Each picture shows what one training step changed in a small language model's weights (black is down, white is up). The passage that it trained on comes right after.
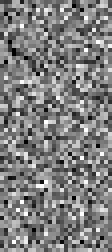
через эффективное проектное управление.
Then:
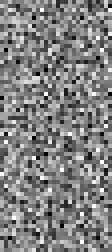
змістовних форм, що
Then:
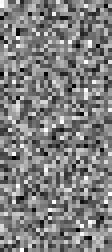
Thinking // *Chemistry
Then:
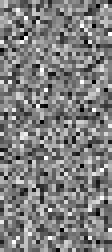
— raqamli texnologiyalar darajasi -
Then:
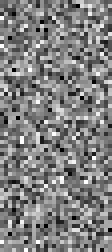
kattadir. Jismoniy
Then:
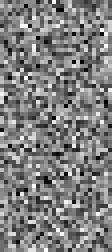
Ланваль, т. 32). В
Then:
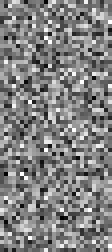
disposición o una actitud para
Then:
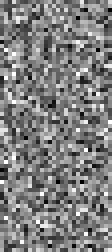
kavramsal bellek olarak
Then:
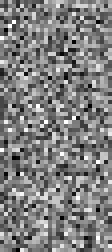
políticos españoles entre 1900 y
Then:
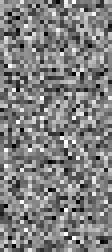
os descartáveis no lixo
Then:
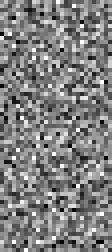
no cenário internacional. Figura
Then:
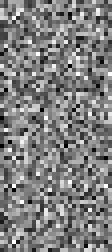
одним из наиболее доступных и
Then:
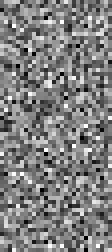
dispoziție doar CV-ul
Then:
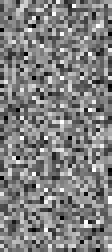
en la columna cervical y
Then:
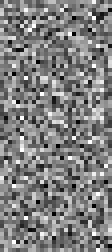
en la casa no responden a
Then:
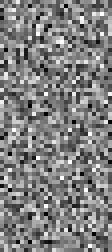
связано с тем, что в
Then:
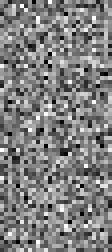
India y Canadá el
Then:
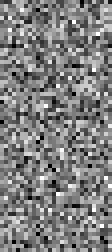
мустақил изланувчиси
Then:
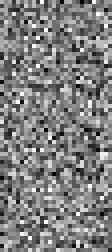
mostra um amadurecimento da ideia
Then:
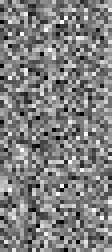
نوعی بازشناسی
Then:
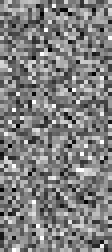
Inhibition nicht schneller
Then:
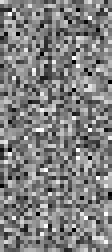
yondashuvlar ko'rib chiqilgan.
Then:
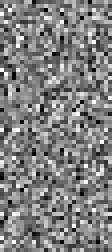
ta'lim orqali ogohlikni oshirish,
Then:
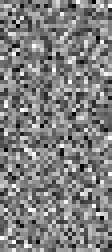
потока преобразуемой информации,
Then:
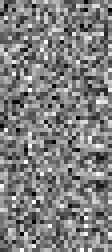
Código Abierto** sea
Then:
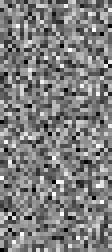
спілкування, розв'язання
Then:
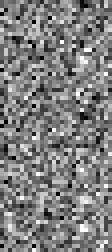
development and modernization of engineering
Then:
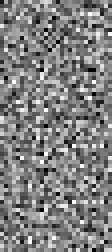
(2018) Pengaruh Persepsi
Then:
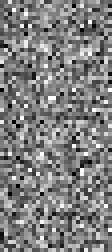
et l'innovation : Cas des
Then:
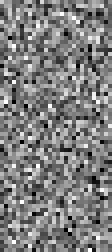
бу ерда, m - муҳитнинг
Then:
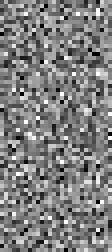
e improvisación, cada quien
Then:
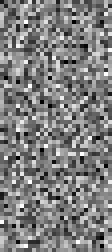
diplomacy has become an
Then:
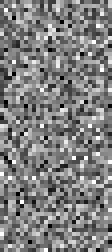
la adicción de sobrenombres
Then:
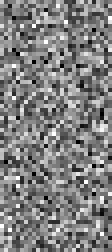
o‘rni “Devonu
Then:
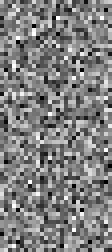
bagi semua individu yang bisa
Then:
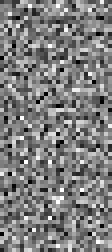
utilizadas na gestão das empresas,
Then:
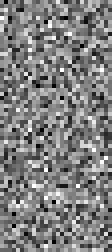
thesar që vjen
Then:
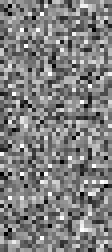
the process of computer learning,
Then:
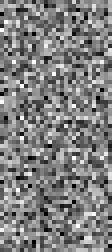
engajamento e a aprendizagem dos
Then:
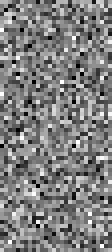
до їх ущільнення, що
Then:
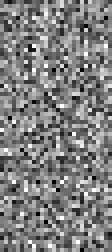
Umständen erst wieder
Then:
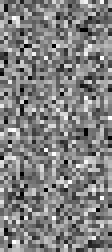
η τιμή της
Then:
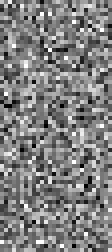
in the criminal process of Russia.
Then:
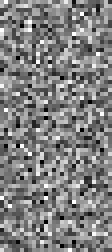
formação linguística dos alunos diante
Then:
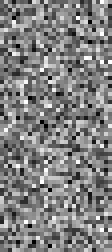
поршень 7 для підтиску
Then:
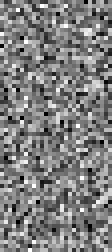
ulkan yo‘nalishda shakllanib,
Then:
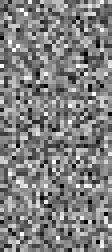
muhitning shaxs rivojiga ta’siri,
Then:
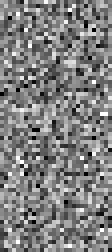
освітній процес та задають
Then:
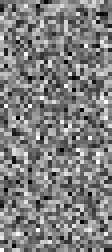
tadbiiq etish samara + samara
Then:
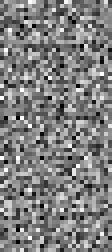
formação docente revela a nossa
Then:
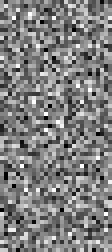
xalqlarining qariyb 4 ming yillik
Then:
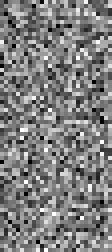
mise en œuvre de la
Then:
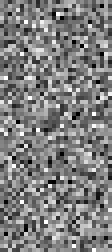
conocen vesículas que pueden
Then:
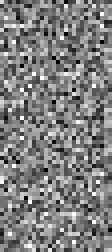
en América Latina y el
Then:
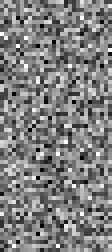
em quase todos os grupos por ter uma
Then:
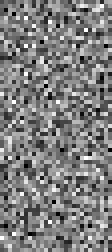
de metales, ofrece el mejor
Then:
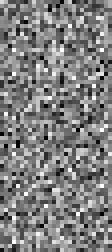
ainda maior no ano de 2022 para as
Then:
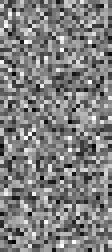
[Alessia Coccato]
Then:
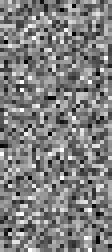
apontado por Lima (2013,
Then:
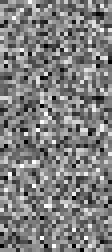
признаётся то, что исходит
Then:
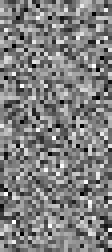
jahon so'z dur bul andin
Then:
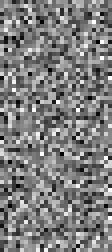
ta'minlash; - birjadan
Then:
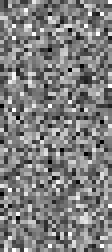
jihatidan ma'lum bir tartibga
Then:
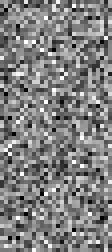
peuvent varier selon les pays /
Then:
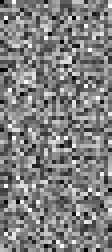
información disponible sobre sus abundancias
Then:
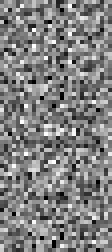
da Educação Nacional (LDBEN),
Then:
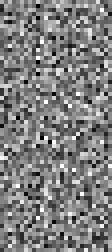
va ko'nikmalarni qo'llash
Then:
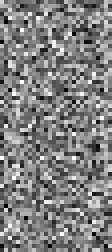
Pustaka Utama, 2000.
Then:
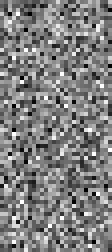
и дифференцированную систему
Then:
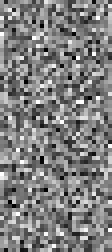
Р. Kotler, DR.
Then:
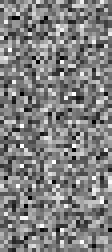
exclusão de hemorragias,
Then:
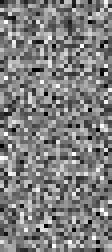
masyarakat maupun dengan cara
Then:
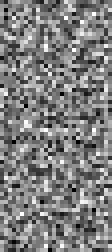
in which C2 is the speaker and
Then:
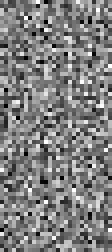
mamlakat miqyosida
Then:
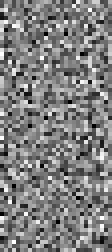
o'simligini zararkunandalardan
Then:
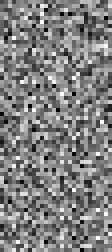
əldə edilməsi
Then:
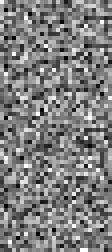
Innovatsion rivojlanish vazirligi tashkil
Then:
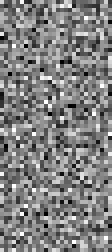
situaciones que generan grandes expectativas
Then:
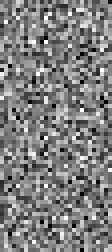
va davlatlardan tajriba va
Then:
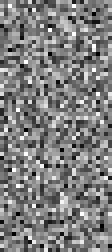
качественный анализ технических и экономических
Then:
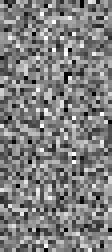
(2) mit dreyen obligaten
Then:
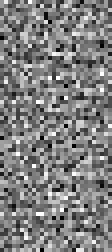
na composição de sua criação.
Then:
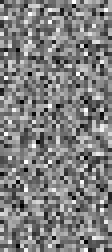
ohang” metodi Bu metodimizda
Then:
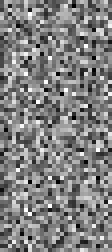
у структурі підприємства
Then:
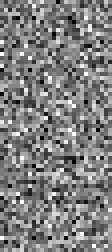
empresas estatais argumentam que
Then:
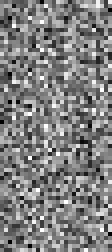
цих розвідках увагу
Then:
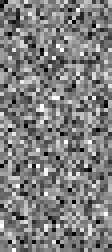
балки миллий анъана,
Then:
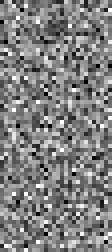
kelgan. Ushbu ajratib
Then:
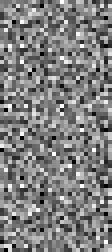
எஸ் எஸ்
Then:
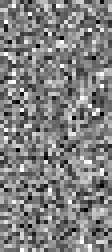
Logo, o processo de frutificação
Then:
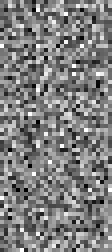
de Estadística e Informática.
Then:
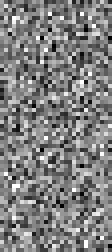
Abstract. The article systematically
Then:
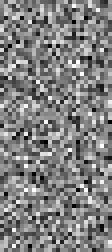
Цели наказания и средства их
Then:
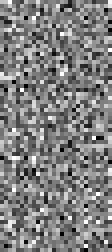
una cualidad del ser humano que se aboca
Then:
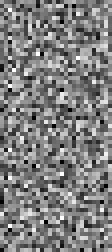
Talmudu, Sota,
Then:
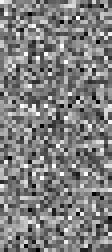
що теж є перевагою обраної
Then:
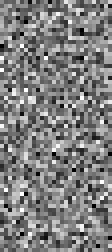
Das hängt, denke ich,
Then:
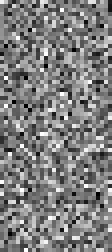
era un factor desencadenador;
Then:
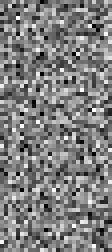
kompetensiya ham alohida
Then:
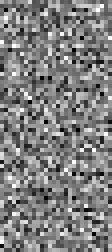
personal, gremios, o
